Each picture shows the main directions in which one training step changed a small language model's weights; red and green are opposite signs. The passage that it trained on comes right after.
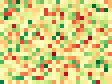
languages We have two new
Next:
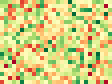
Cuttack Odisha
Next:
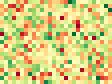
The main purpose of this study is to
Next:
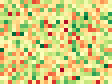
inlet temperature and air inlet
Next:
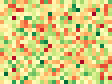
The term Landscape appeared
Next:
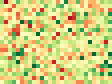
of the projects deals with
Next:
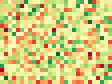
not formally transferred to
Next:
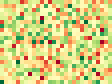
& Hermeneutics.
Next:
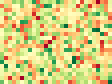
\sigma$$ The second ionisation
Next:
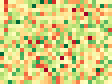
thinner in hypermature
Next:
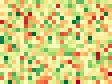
in agree/disagree
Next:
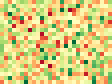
colorectal cancer guidelines may
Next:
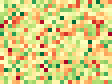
therapy, where anatomical
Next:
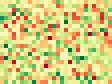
food provided seems to play a role
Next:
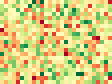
Biophys Res Commun*
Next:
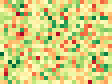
positive impact on a successful educational system.
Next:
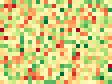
is provided at the same rate. since
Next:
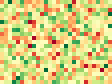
of their students so they can
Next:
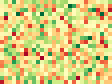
The diacetyl derivative
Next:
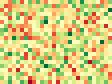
is ready to avail treatment if cost
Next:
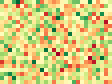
and S. Men,
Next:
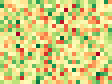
vitro liquid production starts with
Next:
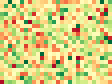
given their distinct behaviors and responses
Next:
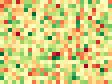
5.1 Decision variables -
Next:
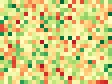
course of action was to admit
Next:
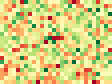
on their demographic, medical and
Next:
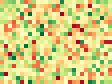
the use of technology in learning:
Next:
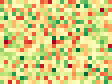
a high workload often places
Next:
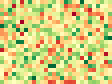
still considered to be the good quality by
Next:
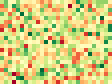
development standards for graphical interfaces
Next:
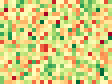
if he is ever to reach
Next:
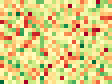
in agreement with the findings of
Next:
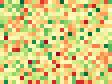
both the Deoleo Communication team
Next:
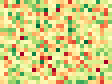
and supply gap in the regional
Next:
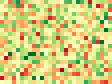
with increased odds of
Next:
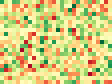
and Mac OS X are
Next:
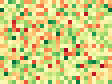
the need to resolve security
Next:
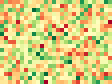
strong inhomogeneity in the
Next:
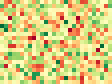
can be comprehended in terms
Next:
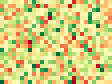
Research Ethics Committee
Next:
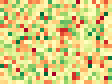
, population size $N$ , maximum
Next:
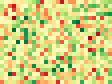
Related Use Case
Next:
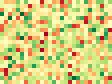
methodology or pedagogical technology
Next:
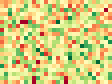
concluded that in contemporary
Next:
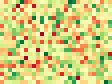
perceive a slightly stronger
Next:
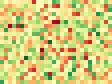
possible therapies tools. Type
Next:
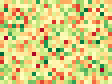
methods for the routine estimation
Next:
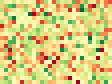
J.: Deep Residual
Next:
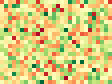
and coefficient of the empirical
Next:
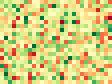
presents the detailed methodology adapted for this
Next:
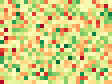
state of Haryana (26th
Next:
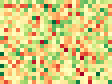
life, legitimize knowledge and
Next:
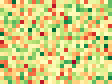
posed by data inconsistencies
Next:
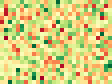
consequences of ignoring
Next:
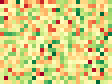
exact solutions. So, it is
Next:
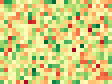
the interface has a great deal of
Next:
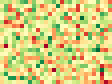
m/s bins, and
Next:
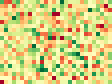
of homogeneous university male and
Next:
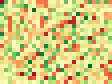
logistic facilities (for both teachers
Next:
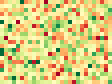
moving forward to one clear
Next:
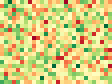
could be construed as a potential
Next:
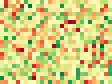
group (73.7% of the
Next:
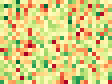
contributes laborious work in the
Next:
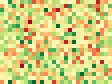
the oil and Gas Companies
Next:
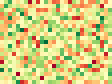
will enable us to detect the degree
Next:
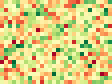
heritage in the form of
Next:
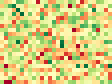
globalization. The authors are responsible for
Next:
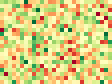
total glycerides (P
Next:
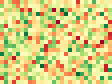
for lactation weeks 2
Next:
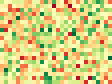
In the winter, there is
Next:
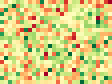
Political Sciences*,
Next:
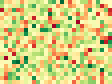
an exhaustive reading of
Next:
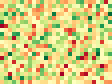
morbidity and mortality.
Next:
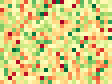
Compagnat, M.;
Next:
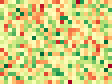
this risk management information system analysis will focus
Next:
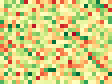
under various conditions. Black:
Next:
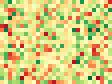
behaviours, and bonding with
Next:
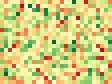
think of a scalar
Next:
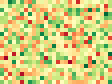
the narrative relate either directly or
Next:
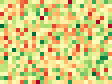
et Organismes de la
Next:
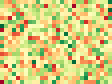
technological zones of the machine,
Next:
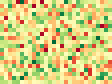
a drying phase is certainly
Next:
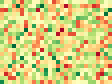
Then, by hypothesis,
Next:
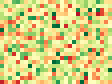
property abbreviation
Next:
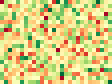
25010 criteria mentioned above.
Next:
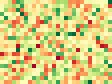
health service clients who attended
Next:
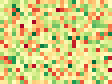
regional climate simulations. To fit
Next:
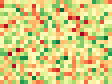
smallness of its size"
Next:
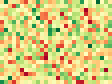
Tower experiment) but also in other
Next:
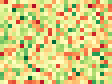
render the filters
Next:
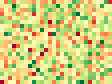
develop student competence in its
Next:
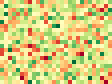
were received in department of
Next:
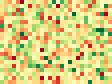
mortality in hospitalized patients at
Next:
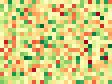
the Temkin equation for the
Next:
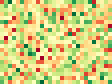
of the first run. B.
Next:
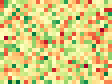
impacts of innovation platforms as a technology
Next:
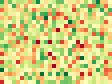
tortuous path to the
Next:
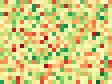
bicarbonate for 8 h
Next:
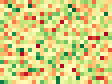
Computer Music) at the
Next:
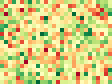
are shown in Fig. 5 and Table
